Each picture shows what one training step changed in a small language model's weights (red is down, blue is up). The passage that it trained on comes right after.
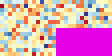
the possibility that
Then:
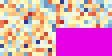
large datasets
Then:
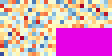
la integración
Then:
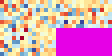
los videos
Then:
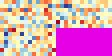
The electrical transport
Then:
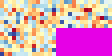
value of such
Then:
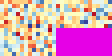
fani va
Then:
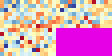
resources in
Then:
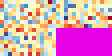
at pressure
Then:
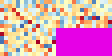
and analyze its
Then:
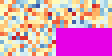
taken from the
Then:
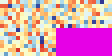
work has been
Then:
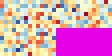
observations in the
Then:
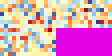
+ \sigma
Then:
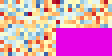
within GGA
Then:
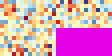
previous works
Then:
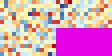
The new error
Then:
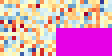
classical states.
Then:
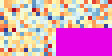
W: System
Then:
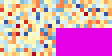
the relation obtained
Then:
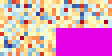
uma sala de
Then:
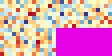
length} As most
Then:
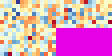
distribuida en
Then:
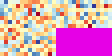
eng muhim
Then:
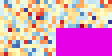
Item 1:
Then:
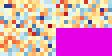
RL training
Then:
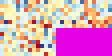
possibility of a
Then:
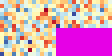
= Article
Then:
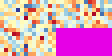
effects and strongly
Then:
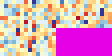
previo para
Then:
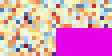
approximation to
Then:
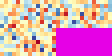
and hence they
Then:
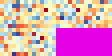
como profesores de
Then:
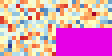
asosan bir
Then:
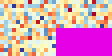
this is not
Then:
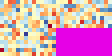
the points are
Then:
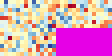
the studio a
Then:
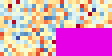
bonds are
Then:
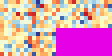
GNN and
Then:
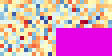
menor do
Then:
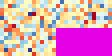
we set a
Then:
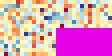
refocus the
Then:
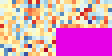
magnifications and
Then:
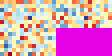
pressure on the
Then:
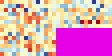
grey circle
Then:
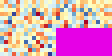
to select required
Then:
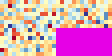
previous studies have shown
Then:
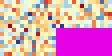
formed for the
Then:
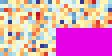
extension of
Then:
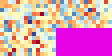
reported for
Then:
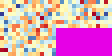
different detector
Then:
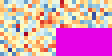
growth rate of:
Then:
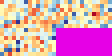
function of the power
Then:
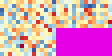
limit and is in
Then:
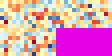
allowed us to
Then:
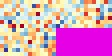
of the ratio.
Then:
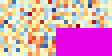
of the interactions,
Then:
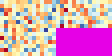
new optimization
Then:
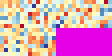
of the term,
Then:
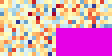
keys has
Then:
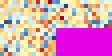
of the distribution function
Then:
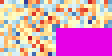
factor of dark matter
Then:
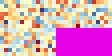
global theory, or
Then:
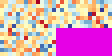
of concentration can
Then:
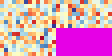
study of the
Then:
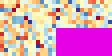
technique to measure
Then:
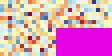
ana shu
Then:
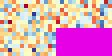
sharing similar
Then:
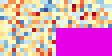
are usually free
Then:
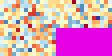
to the intensity
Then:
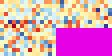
function. Using
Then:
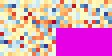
a dispersion given
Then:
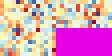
dari enam
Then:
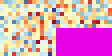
(and therefore of
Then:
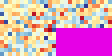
estimate the distribution
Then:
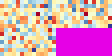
over even and
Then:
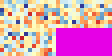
while the dashed
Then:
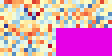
Non si
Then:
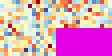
Har bir
